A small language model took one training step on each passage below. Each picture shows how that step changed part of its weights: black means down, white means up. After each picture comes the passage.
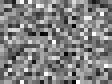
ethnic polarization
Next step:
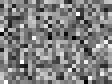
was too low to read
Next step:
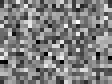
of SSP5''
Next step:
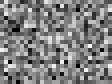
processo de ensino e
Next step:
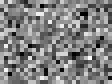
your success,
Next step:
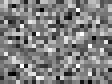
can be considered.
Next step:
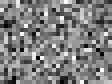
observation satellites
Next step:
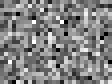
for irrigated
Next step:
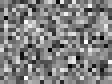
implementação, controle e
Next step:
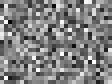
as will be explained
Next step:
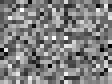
Buning asosiy
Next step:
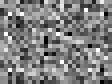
valid for the duration
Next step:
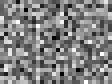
Se demostró la
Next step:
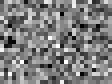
carefully -
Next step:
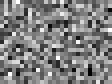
when the ones related to
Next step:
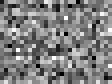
Hopping processes
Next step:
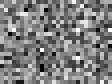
of the one-skip
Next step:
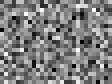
Question Conclusions
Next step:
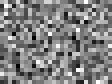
also with a polarized
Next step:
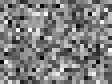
de que as redes
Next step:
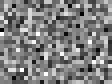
literature using combinations
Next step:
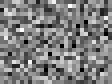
different properties, but in this
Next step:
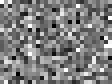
observables include charged
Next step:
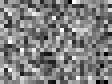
almost all of the
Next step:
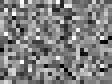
They are; reduced
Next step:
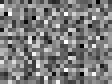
22 апреля
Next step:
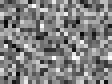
fitted inside the
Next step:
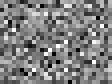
de personas del sector
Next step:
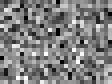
племенных и
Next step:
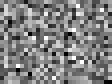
examined the impact of
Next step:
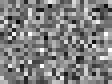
study, we evaluated 25
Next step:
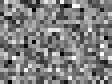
view information about the total
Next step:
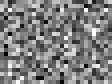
intencionalmente una
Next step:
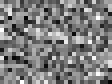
огледало на
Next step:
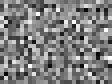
in the domain and the
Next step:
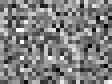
Even if the potential and its
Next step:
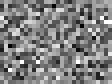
in images. In recent
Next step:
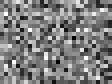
$\tilde n_d$ and
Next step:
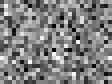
defined in this scheme as
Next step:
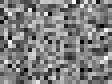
impact of new technologies
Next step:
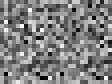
were presented in random
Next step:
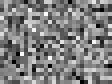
reproductive function, were
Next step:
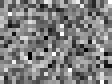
wind emerging from the
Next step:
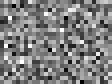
loop result. It is also
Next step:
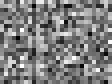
Biz ko‘p
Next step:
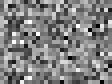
diversity with respect to
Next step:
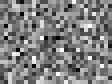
official Marvin
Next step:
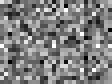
imágenes o
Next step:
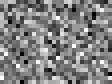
passar do tempo com
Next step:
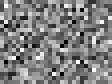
to equation (4).
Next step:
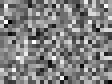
as a whole and the
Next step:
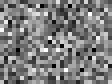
de um ambiente
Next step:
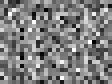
injured due to
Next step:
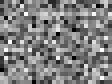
a percepção de como
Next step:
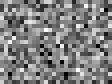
sample (typically
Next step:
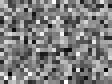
males, likely as
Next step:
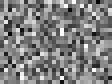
and less often,
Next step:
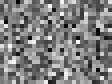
that the over-density
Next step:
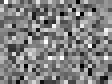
place and route without
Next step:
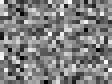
15 xattot,
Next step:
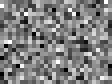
be professionals.
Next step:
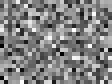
of the logistics
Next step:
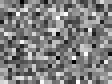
fed to recovery
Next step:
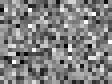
individually (Kattner
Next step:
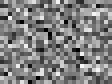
yapay zekâ
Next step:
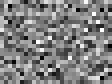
dust is no longer
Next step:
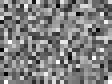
like ResNet50,
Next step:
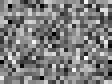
digital twin
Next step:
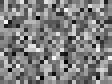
and ultimately,
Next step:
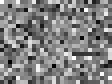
eventually provides an
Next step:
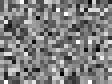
and analyze optimization
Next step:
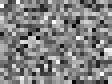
blyanter ble
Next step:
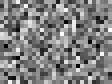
of the measurement as smaller
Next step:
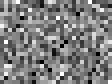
our earlier work).
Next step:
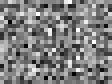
(i) and PM
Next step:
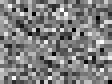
refers to the number of
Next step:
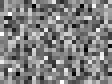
be found in any published
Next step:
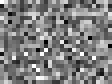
bądź do
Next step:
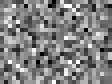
use of Tide detergent
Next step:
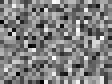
than $T_c$, which
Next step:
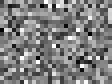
Mobile phase ratio
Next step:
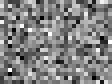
conflict. While
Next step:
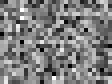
beriladi, bu
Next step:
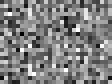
representation}}. \quad
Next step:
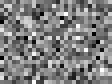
be leveraged by
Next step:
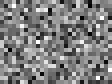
orbital degeneracy
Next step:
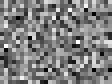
method for GEMM
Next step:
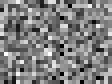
the nature presented in
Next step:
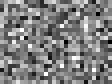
the leading $\epsilon$
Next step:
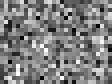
and therefore no debt
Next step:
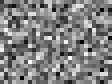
Path coefficients
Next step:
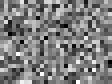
and gross domestic
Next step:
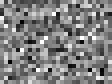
ami tény,
